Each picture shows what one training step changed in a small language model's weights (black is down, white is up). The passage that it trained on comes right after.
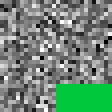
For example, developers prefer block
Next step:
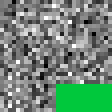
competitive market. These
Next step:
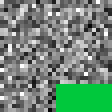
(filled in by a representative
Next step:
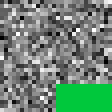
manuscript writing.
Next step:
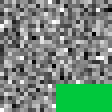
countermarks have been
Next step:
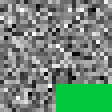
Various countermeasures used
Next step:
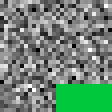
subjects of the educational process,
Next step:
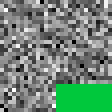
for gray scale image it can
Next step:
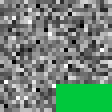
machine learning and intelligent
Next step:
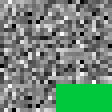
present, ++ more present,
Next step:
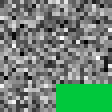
and manage electronic resources
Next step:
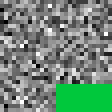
as medical and biological fields,
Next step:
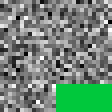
initial challenge to implement
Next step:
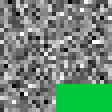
provided very good information about lithology
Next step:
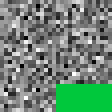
who accepted service and participated in
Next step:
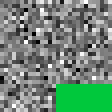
to help citizens to increase control
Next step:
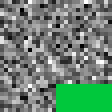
using information systems in the economic management of the
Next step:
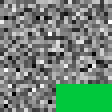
as shown at the right side in
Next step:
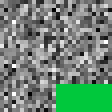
on the stone surfaces and
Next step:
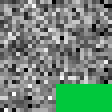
1, Page Number
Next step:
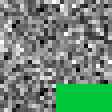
not allowed to leave the class
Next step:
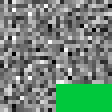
first, we were guided by
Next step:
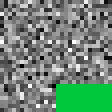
of research in the area, such as
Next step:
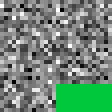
Virulence, Virus
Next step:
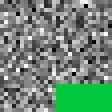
the impacts of more sustainable
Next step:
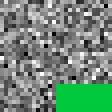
along the axis of the
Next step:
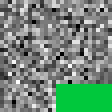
formic acid. The product was
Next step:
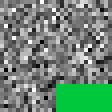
of the difference is due to the
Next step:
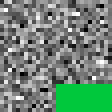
AC was investigated in terms of the
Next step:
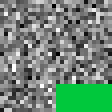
Conclusions In this study, the
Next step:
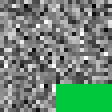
in order to arrive before
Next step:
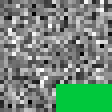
al. [8]. Ageing
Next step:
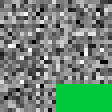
overlook the necessity of providing
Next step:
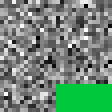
the following statements about your
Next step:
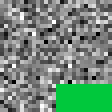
not change, leading to the
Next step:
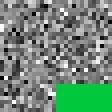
study entails adopting a range
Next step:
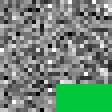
(M36, December
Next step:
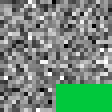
x 30 Number of
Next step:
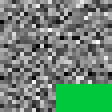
is shown in Table 2. Table 2:
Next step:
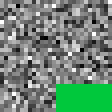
to macroeconomic changes,
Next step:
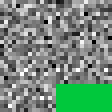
of both natural and engineered
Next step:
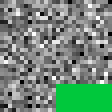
aluminum, the heat
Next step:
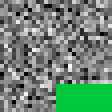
compressors, turbines,
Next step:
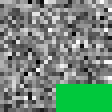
texts created and distributed
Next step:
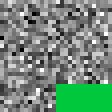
child” of generation; they are
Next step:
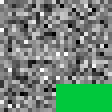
[19] morphological
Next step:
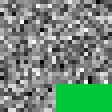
will ensure interactions and communication
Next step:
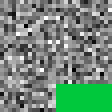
that they study; instead they focus
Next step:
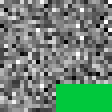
call out one particular success
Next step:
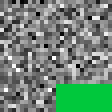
source of data was employed collected
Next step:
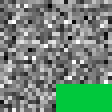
*i.e.*, changing the
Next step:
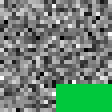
Orientalist Photograph: An
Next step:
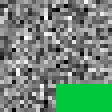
operate the system. The users had
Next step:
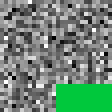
by providing reward to travelers
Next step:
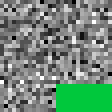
wherein the i -th element is
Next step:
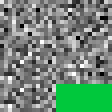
a crucial role for data
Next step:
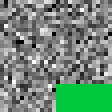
when young patients with high
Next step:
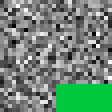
Vinalli in 2010 shows that
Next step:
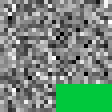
mechanisms of toxicants.
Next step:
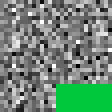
of research methods in reviewed studies
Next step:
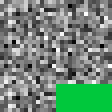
points also provide valuable
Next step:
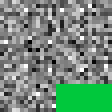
So, Babbitt and
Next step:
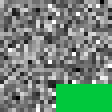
as a nutrient in
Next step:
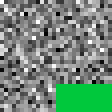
content of the autoclave
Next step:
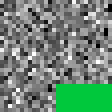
his Ph.D. in 1997 on
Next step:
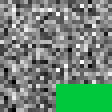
for instance are able to
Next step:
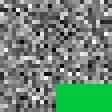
model of a ball falling on
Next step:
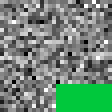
work targets a complex, common,
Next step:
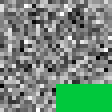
4 minutes and ventilation
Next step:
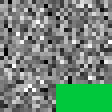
of the composites.
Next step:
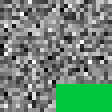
land available in the Gu and
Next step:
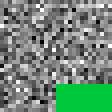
goodwill. The tradition of
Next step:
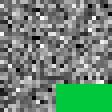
Y. Salamin, F.
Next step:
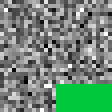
magnitude of layer parameters
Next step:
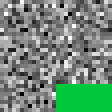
2020). Conversely, other research
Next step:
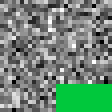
1 MN) allowed for the
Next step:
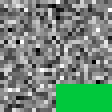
gbif variety 24
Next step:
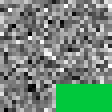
and Methods:** 17
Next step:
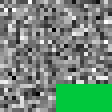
that is not typically recited by
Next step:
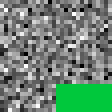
trait for identification. Our
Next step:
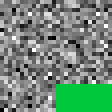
Boston, MA:
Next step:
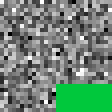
to meet users’ expectations
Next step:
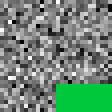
actively exploring the present
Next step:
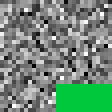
say something within a very
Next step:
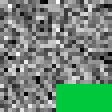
bifforme*, North
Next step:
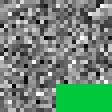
times. Even though
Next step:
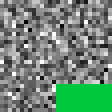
ultrasonic power without frequency
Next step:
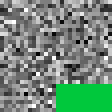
and carbon yield to
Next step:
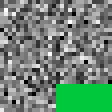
the total length was measured
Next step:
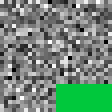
that drop in performance, and we can
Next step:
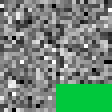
(c) second dataset,
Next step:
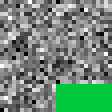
4 to 6 at the end of the Figure
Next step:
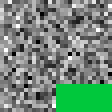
and Sara knew that if
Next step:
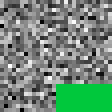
0.5 Supports rural
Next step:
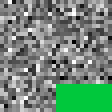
clinical and neuropsychological
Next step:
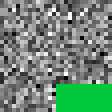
in offshore industry.
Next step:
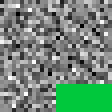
total of some 800 probable members
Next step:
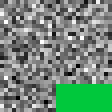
underlined also by Amy
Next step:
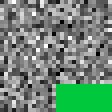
Plot of Dielectric
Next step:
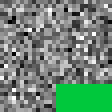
wheelchair, manual abilities
